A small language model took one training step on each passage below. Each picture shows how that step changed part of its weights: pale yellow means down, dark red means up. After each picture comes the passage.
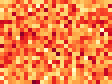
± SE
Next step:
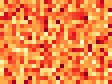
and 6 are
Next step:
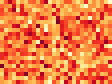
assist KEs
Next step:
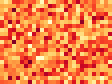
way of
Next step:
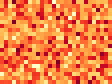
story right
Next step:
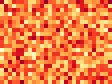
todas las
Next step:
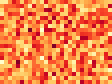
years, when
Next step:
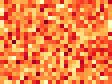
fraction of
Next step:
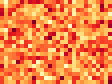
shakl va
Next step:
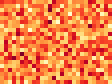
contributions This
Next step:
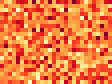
universidades se
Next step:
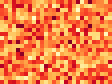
adopted by
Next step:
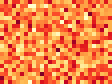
8 Genus
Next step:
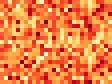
voltage of
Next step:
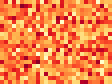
explore technologies
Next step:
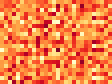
3: The
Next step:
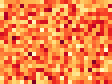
are similar in
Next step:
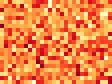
were just over
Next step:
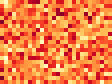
intilish va
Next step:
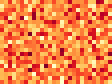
se realiza el
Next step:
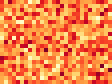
work out the
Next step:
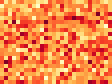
at relevant
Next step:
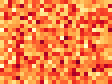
knowledge to
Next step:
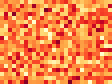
the mix
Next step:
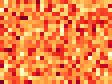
и др.
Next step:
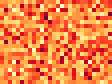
in a variety
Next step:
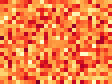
Mabuse o
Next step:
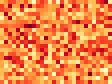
to represent male
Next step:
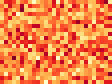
to those in
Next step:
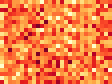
buying of
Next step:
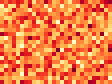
and coarse
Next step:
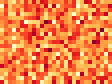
Scales In
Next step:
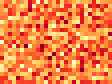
for: -
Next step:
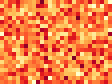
De este
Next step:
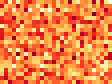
de preservação
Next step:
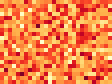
since the
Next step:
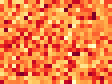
marble and
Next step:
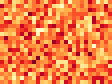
role of
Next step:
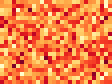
likely to be
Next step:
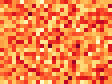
that disability
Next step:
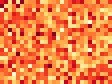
typological approach
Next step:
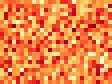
is rejected
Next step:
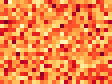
at the national
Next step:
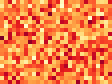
others to
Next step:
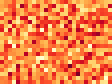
The concept has
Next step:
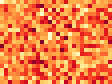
identificação de
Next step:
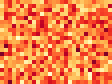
were generally
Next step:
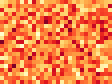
significantly. A
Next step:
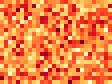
of the total
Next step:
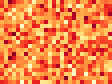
et qui
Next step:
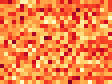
the gap
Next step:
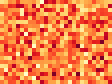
service levels.
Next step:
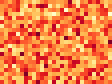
O artigo
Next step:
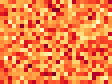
standardization in
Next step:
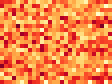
at the history
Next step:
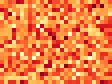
animals was
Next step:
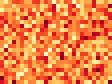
Фан ва
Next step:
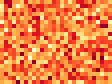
determines the
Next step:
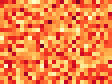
At the
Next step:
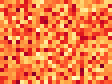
of this sector
